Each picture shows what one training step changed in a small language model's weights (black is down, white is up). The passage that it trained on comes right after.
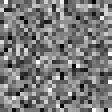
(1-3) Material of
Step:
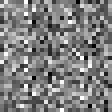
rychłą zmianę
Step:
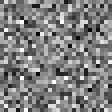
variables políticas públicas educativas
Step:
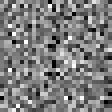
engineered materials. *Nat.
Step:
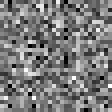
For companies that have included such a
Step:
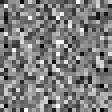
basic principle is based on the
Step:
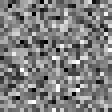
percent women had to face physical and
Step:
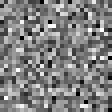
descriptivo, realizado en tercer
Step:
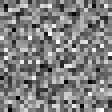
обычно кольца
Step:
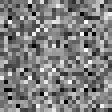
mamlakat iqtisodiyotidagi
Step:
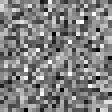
the parameters of combined electric discharge
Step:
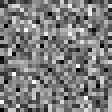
monthly or yearly. The essential
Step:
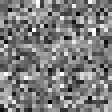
deklaratsiyalar yuborilishi
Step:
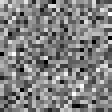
umat. Imam Muslim dalam
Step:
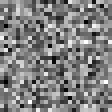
mais confortável e melhor
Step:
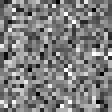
a model for breast cancer classification
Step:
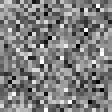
Segundo ele, explicando o
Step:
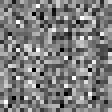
PID compared to healthy controls,
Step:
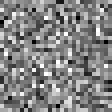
Where N is 360° , β
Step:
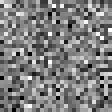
mezoni Modul asosida
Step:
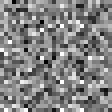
в этой системе.
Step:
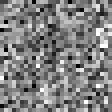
на другий план; б)
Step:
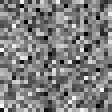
is surface inclination angle. During this
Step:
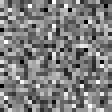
care, citing an example where
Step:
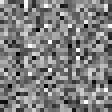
pedagogical researches held in Uzbekistan
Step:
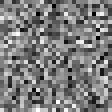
Our finetuned model achieves
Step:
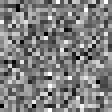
analyze FDI determinants in Central
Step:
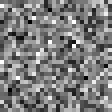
Rate, BOT, EPC,
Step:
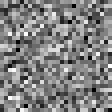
tarixan haqqoniy
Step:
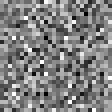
reliability and to test the residual
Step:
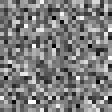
days interval depending on the
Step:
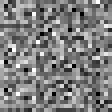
включен в перечень
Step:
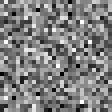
fostering a shared understanding of
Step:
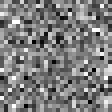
a risk of rabies, which is a
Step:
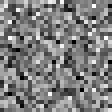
the SEPP Resilience and
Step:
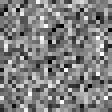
threaten its inhabitants and
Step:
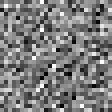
осіб, до компетенції
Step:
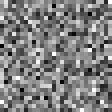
the external load, the shear properties of
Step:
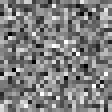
tecnológicos y las
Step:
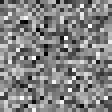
utility in visualising these
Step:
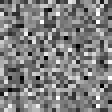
taken from the top and side,
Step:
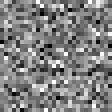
у галузі митної
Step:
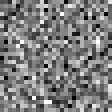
correlate with words. When studying the
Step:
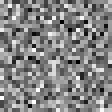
lingvoareal, qarluq,
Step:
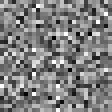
Section 4, some numerical examples
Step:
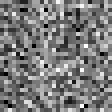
index. Also all of agronomic
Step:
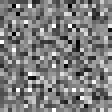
metric is for speech and it does not
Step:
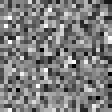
from *Dhurakij Pundit
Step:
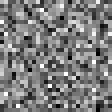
workshops, **political
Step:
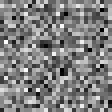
populations; it was first designed for
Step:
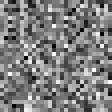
studies suggested that the teachers of self
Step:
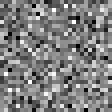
these translations provides valuable insight
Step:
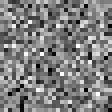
o'ynaydi. Bundan
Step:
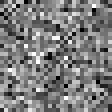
gauge, this allows a better
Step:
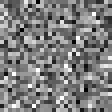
acidification using a simple method based on
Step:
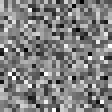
exclusão. Na terceira
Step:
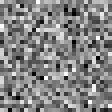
cheklanib qolmasdan,
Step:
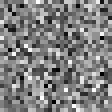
specified depth, loosen the surface
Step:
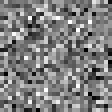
Vitorino Orthiges
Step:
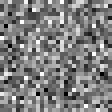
bilim almashish vositasi
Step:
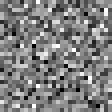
She'ring avvalo
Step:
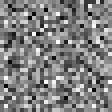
Фалсафа ва хаёт //
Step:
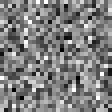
drug delivery to the target
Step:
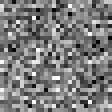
Key words: machine, base,
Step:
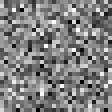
produce ($\bar{x} =
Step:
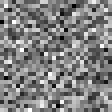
*F. variegata*)
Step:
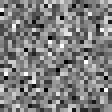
barcoding, parasites
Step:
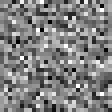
Органи прокуратури,
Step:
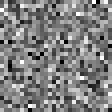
power of mobile users with lower channel
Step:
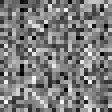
short project. Also, other more
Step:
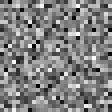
there are secure communication channels in the
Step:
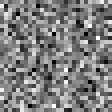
a good health solution (Divya,
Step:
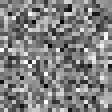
controversy the British government of
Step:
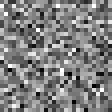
Christianity, religion, social
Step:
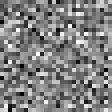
best objective value obtained so far (
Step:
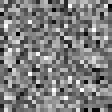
comprised 13 West Africa
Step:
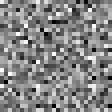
илмий тадқиқот
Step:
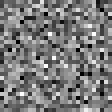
și personalul legației au
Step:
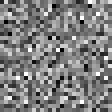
modeling: Abbaspour et
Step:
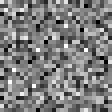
shams il-ka'si
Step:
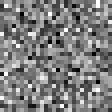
direct and inverse mechanism. Along
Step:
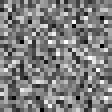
and antimicrobial activities of
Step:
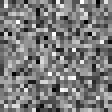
**selfie fractions** for two and
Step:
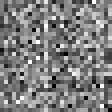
atender os critérios mais importantes
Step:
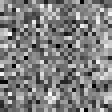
o'quvchilarni har tomonlama
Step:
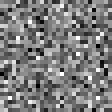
Sophia: rebuilt
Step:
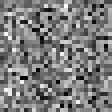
swojej aktualnej pracy
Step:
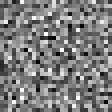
transversales de los Consejos de
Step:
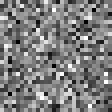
for a broad audience, including
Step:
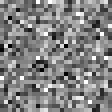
Усмон. Жимлик.
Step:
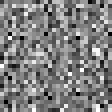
common data elements. The shortlist of
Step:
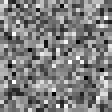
[6] in comparison with staged
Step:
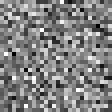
характеристических видов,
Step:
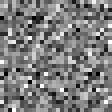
ularni intellektual salohiyati va
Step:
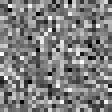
de vraag of vrouwen
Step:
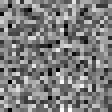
la realidad criminológica y
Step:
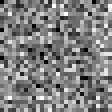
la única que aparece está
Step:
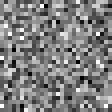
This is due to the lattice structure of
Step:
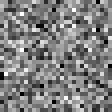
privilegio* Figure 6.
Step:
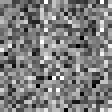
medidas foram relaxadas e amplamente
